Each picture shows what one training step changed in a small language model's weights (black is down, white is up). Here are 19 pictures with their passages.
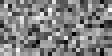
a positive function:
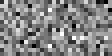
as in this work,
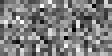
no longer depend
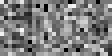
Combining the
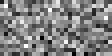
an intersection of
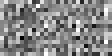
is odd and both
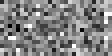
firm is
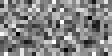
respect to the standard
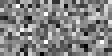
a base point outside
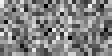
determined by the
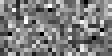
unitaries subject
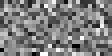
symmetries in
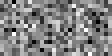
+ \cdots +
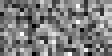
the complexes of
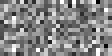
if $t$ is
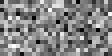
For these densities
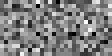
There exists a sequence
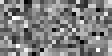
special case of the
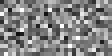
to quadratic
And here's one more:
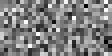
will switch
